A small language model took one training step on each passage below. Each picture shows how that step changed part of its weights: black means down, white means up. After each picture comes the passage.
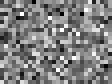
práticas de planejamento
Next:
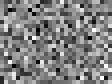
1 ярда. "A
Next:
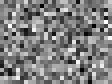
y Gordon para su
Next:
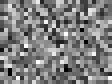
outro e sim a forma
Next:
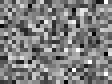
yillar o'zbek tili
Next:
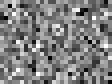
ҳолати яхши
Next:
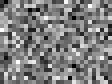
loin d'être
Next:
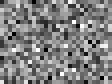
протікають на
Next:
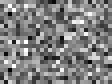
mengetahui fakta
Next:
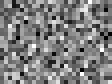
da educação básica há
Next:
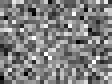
ze soms buiten
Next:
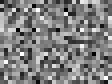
merefleksikan dan
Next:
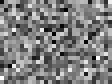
va mustaqil fikr
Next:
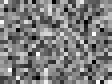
nashriyoti. 5.
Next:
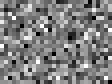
natijalariga asoslanishi
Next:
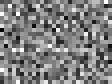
complejo actual como lo
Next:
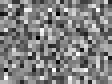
ide na terapije,
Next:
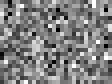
assim como os termos
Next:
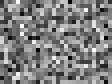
influence of alcohol
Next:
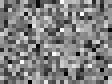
8 diferencias que se
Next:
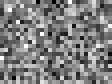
só veio à tona
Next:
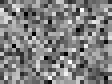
dan gender terhadap
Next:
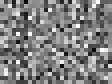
s uspješnim
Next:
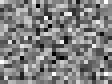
qog'ozlarni sotib
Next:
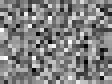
Die Dorfzeitung
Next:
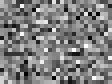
представляет собой
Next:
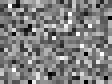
y valores que los profesores
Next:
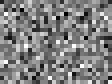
tili grammatikasi.
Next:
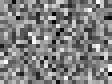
se habló del gran
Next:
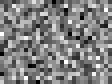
sig til at afholde
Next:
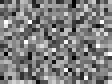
Süreğen çatışma
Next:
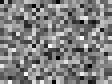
jarayonida real vaqt
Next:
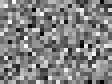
foydalanish hamda
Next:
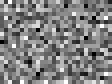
s. 9. Ukaz o
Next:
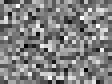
asosida, ya'ni
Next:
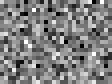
a Amazônia
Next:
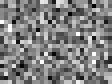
três, permitindo
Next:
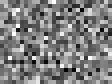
se hicieron otros
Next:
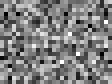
reliability (very
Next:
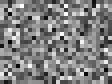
o'quv predmetlari
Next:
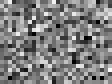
tespit edildi.
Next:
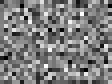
O'zbekistondagi ilk
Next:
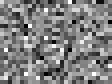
xabar, o'z
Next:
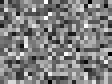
estabilização do
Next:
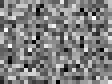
СТИЛЯ С
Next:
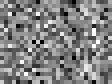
соответствии со
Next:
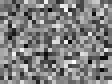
falokatga olib
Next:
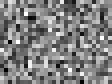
integren finalmente, para
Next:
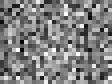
Gravettien en
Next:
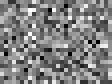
на укрепление,
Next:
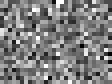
Tajribaviy ip-4
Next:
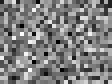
é realizada por meio de
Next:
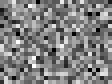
олишнинг соғлом
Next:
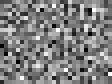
nitelendirilen bu
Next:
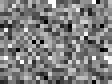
фарбами на
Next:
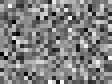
etadi, chunki uning
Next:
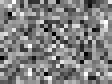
va o'rganuvchi uchun
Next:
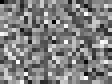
ilk lug‘at.
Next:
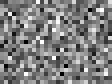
salomatligining muhim
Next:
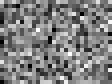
Também são
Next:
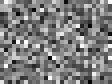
vazirligi va O'zbek
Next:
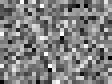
tema en donde se
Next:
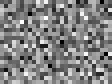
a adoção de uma
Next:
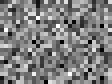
сьогодні є
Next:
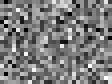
winter season at
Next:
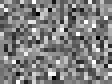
zugänglich. Um
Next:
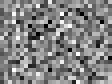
frammento di DNA che
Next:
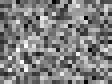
ierarxik prinsip
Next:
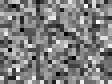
egallash mayillari
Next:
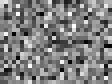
octubre de 2023 para
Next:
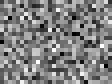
neste artigo uma
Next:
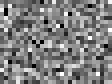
том, что одно из
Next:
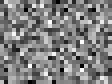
in the digital age:
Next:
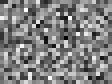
do not automatically
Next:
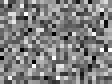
and may give China
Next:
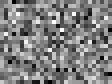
o crime ambiental é
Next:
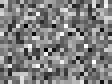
suporte emocional e
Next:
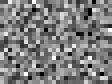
diversifikatsiya qilishni
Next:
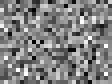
толани ишлов
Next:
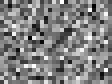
Энг кенг
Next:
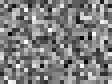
las formas o estilos de
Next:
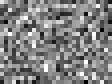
desde que haja a
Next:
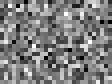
atividades físicas
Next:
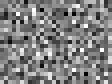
les han permitido
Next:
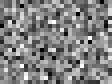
При определённых
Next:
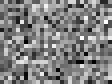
shakllantirish, ularning
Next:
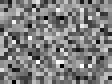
qurtlarini sifatli
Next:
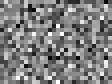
dipisahkan dan
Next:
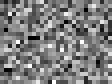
a l'illa de
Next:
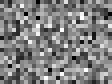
Исторически в
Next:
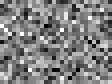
жағлари орасига
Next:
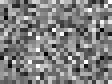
la dimensión
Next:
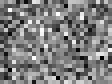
Einige Subgenres
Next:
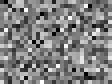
и поговорках
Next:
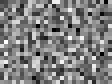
kriteri dikkate
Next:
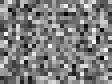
ayrim insanlar bar
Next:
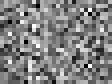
обосновывается её
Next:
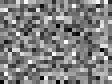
de notre étude ont
